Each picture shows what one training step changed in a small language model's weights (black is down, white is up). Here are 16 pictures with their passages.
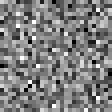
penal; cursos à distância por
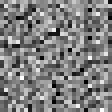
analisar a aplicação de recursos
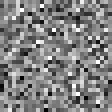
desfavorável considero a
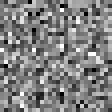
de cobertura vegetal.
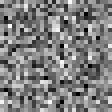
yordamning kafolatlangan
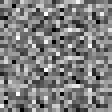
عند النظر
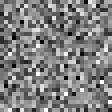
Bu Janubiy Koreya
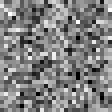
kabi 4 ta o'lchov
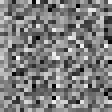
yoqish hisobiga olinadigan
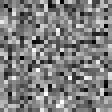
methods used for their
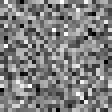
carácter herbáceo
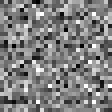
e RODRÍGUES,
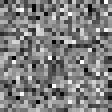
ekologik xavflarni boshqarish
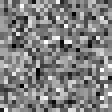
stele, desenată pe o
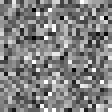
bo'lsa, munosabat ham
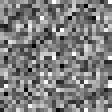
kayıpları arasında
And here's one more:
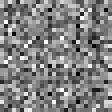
ega bo‘lgan faol subyekt sifatida
